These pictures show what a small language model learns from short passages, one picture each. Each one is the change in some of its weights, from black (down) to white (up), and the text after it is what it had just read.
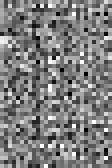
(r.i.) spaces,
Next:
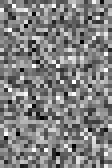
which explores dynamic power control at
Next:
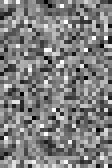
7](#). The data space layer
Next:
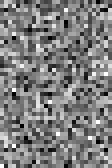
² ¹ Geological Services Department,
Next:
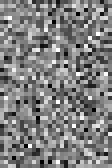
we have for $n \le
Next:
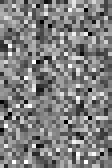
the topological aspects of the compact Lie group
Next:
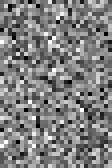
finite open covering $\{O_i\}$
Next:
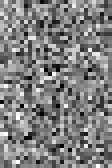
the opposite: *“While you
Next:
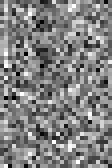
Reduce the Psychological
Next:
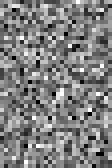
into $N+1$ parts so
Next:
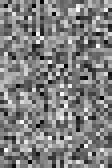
also directed to Jardak
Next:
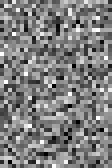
an epic poem. The interaction
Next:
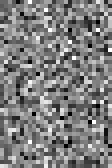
+\infty$. In particular, one can
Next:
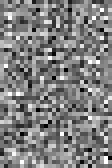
is, we establish homogenization for
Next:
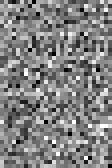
to compare with all N videos
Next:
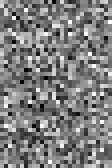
Likewise, a longer
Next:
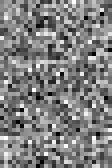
and the $k-j$
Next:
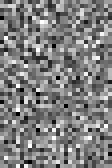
nm/N) \quad m =
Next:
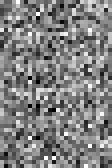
with National Labs and the private
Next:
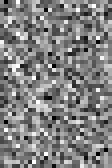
policies simulating ATE improvements
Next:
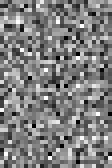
be an effective tool for detecting a
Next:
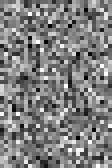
without potential, implies that the solution
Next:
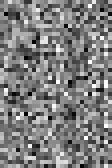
source, vector graphics editor
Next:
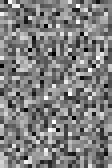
to have crucial roles in many
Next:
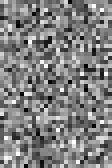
under mass action kinetics, and the
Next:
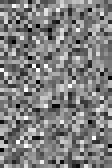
female directors on board are more
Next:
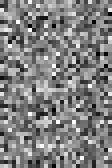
(x)$ and by Theorem
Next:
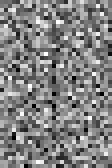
de Frey-Jarden
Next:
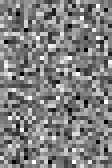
ethnic affiliations. As
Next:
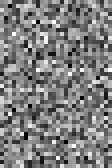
in such systems is often not a single
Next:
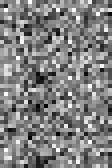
suggested by the expression of the markers
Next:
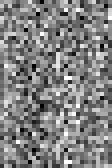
quality of the relationship between the coach
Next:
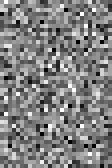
we show (i). To each path
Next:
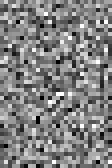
mixed modes present for $0
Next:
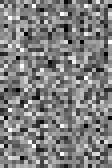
\enddemo \proclaim{Corollary
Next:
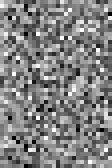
the alkaline solvolysis
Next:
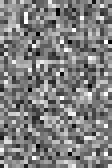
and decay of their left-hand
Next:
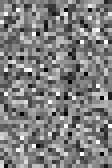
classes. $$\mbox{$H$-stable
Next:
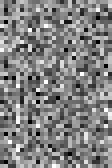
(IoT) technologies
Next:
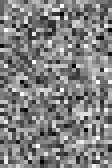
ORP as a potential marker of
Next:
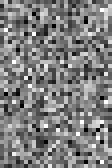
in the conditional setting; see,
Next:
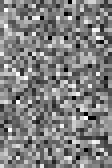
invariant inner product on the Lie algebra of
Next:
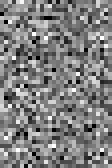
Wolf Optimization method, which
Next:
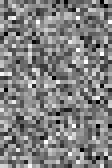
\end{equation} Now we put
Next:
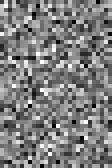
4. Level of education :
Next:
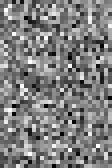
in office work. 3.2
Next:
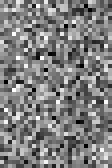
inaccurate information or data provided,
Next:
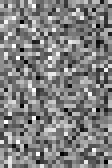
denote them.) \begin{equation*}
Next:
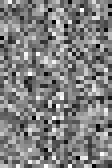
high style of Chinese classics
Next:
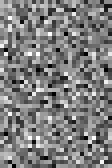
$(p_j)$ is a homogeneous
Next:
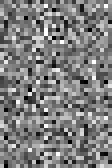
& collaboration with ISES Europe
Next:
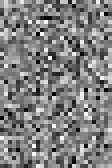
$f$ имеет
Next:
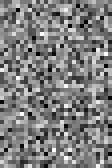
of high indices of manipulative
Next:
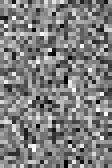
is behaving equivalently to the
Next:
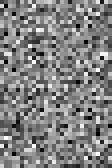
\hline \end{tabular}
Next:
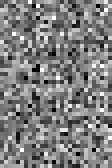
in his poetry, to seek
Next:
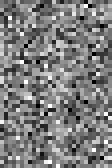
graded Lie algebras. For any vector space
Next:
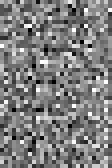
of philosophy and
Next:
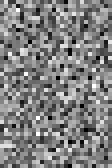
all $\tau^+$-transversals
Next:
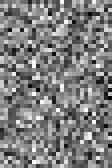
occurring. This writing is more
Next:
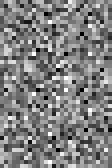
newspaper: 1.
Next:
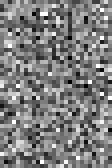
injective, we must also have that
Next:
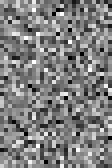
- This manuscript discusses the
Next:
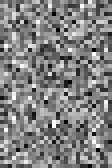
ion for a pH range of
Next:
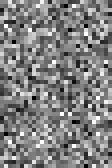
\subset L_2(\Omega,
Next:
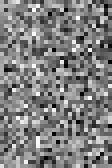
This gives you an understanding of its
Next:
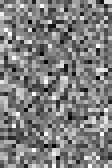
is highly decreased; however, the
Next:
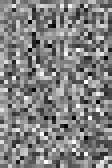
to the remaining tooth can provide better
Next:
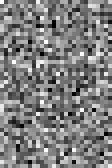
and prolonging device lifespan
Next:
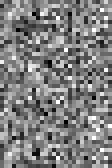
cardinal, and $\kappa >
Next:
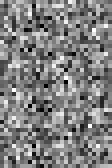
public health and the negative outcomes of their
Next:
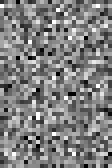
the partition of $[0, 1]$
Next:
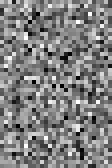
less likely to propose refactoring
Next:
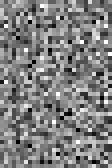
of data elements under a main
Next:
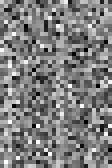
impacts that new regulatory bills
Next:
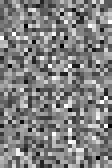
which decreases the computational 223
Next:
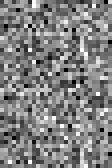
Ivanov's meta-conjecture
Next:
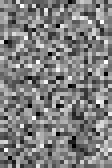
measurements were carried out with units assigned
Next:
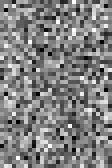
the first one, that has been
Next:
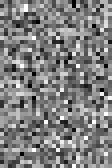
Thus, research that looks at
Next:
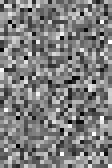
knowledge is not sufficient and that they need
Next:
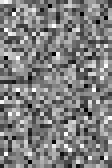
amplitude; Fig.
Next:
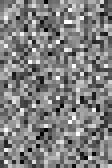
learn the relationship between them and generate
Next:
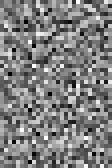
Bayelsa State to enhance their
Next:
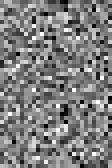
The class $X_p$ is
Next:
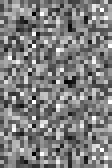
integration, sequences, series, Fourier
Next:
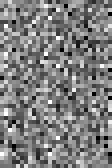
e_i^*$ from Theorem
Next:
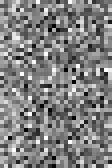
the GSLPF in
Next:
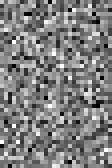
partial rupture Fig.5.
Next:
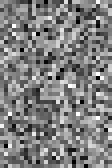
them indicating the membership of two points
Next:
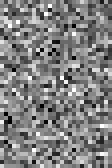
the Conservation of Nature
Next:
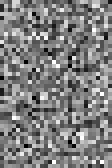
static documentation, but on
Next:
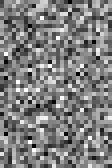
OR-Tools by
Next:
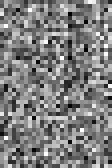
elevation, road and
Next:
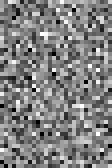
of T^n into itself coincides with
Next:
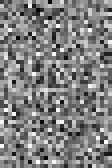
and $\left\{ \phi_K
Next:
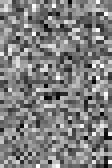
algebraic computations: Assume that $\alpha,
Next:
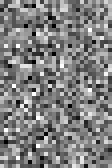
(60%) and had a male
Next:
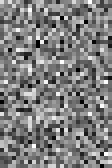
PBS and replated onto 24 well
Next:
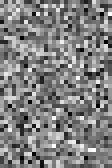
that the statement is true for
